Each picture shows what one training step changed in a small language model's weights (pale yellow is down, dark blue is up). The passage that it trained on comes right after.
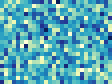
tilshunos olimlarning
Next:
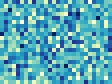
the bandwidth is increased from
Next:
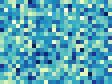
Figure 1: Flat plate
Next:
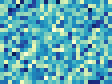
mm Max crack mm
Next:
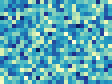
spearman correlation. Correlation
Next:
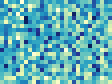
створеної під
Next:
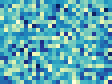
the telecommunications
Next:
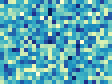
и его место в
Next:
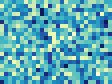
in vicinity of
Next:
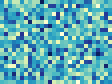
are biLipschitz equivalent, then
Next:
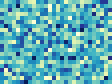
of library services include: -
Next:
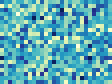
(DOFs) and
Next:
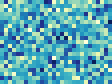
are linear. Moreover, the central
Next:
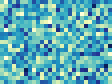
bilan aralashtirib
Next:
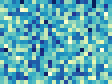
kara iyelere,
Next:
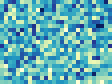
shikastlanishi va
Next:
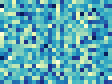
ideologia é a valorização
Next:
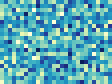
$\gamma_0$ along a
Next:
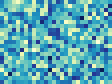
cobalamin deficiency and
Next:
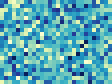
in Gilan province,
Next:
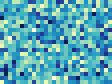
for all $i\in
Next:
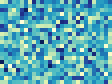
- Lajaunie,
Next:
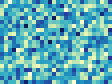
readily extracted into the
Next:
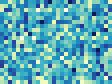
is assumed to operate on a
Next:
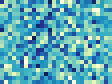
major problem for them: participants who
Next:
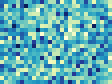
+ a_n + \varphi
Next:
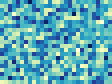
hydroxide in the mole
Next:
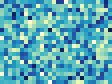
imkaniyatlar menen
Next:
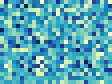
Consequently, demand for elective
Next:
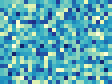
probablement des limites qui
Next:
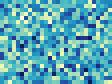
y preservar el orden
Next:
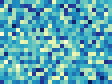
by a common denominator and
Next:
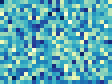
donde ponga sus
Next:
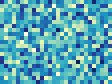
possible for third parties to
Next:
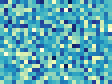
The correlation matrix is calculated for the
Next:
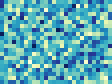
osonlashtirish imkonini
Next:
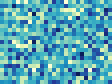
на відміну від
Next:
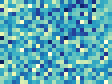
\vdots & \vdots & &
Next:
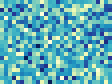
GPS and GSM technology
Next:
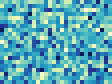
certification** framing
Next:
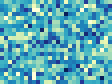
Global*, Jakarta
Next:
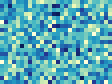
case slaves can't
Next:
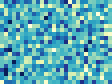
$L_i$. The second
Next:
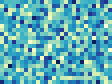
for MAX test, see
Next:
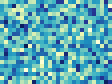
base, nous estimons que les
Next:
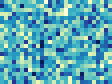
sustentável e
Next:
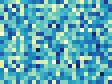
from the Thom space of
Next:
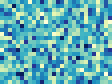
yıl) olan 8
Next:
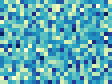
: the star is inside the
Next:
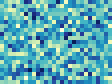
number of polynomials, typically there
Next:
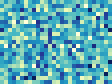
عليه إن
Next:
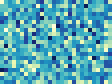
divided into readout noise
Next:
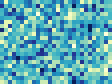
driven coupling of
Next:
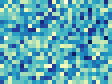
was the modified configuration. It
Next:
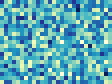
Thus, the index of the origin
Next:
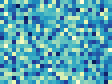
from Bangladesh to
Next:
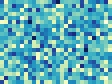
orqali mustahkamlash
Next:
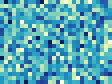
interested in accessing these
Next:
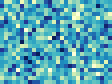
in Innovative Urban
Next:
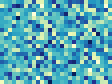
shoots. The shoots
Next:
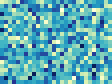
до забруднення
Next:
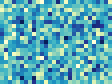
clustering is used to construct
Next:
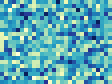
importância às fases dos
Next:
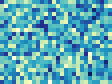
machines of the intensive principle
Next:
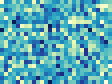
berarti merasa
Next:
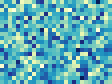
NVB Coxeter group
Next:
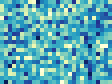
all practices of transboundary planning
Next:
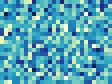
evenly, with a limited number
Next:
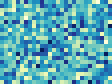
word that adds up to
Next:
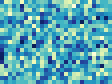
e delle rinunce
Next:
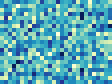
$\fg$ is of the
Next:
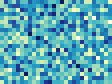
$W$ and then verify
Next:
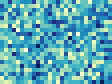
all of $\Phi(X),
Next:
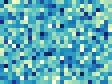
- O'quvchilar uchun
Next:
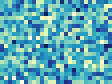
sharp obstruction
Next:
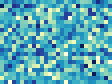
allows us to deduce that for
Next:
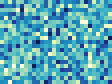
luta por simplificação
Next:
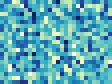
innovatsion samaradorlik
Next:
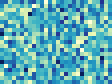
Trimetoprim /
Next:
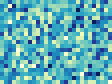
is easy to see that if
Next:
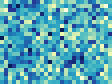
\end{cases}, \quad
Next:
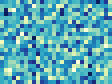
proposed star-Gabor transform
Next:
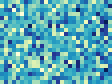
with the opinions of
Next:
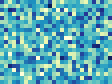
activités favorisant
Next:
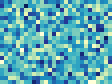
possíveis no âmbito
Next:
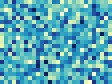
$\textstyle \sum^0
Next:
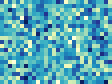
качестве систем
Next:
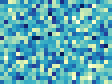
и основного конфликта
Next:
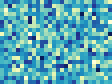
$\boldsymbol{M}$ and
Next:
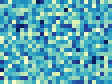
This difference is influenced by the
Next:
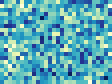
non-violence, which
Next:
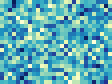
season. Table 3.
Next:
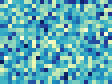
levels model of evaluation, studies
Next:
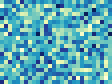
with an ordinal regression method
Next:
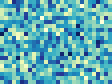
Atisara as excessive
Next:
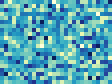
third most abundant acids
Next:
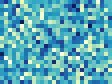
in Non-Verbal
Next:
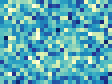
mesin EDC.
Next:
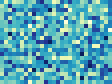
wie sie gerecht auf
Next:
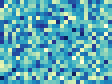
any odd integer $c\geq
